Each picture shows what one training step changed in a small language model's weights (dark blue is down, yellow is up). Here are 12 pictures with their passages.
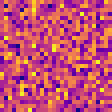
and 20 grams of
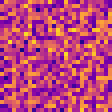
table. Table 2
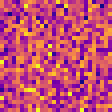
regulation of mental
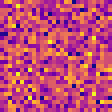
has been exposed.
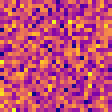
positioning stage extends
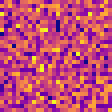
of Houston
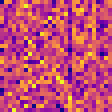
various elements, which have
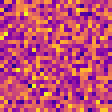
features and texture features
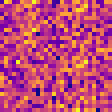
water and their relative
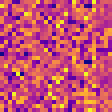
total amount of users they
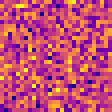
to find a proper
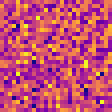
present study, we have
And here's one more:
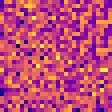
of bacteria.
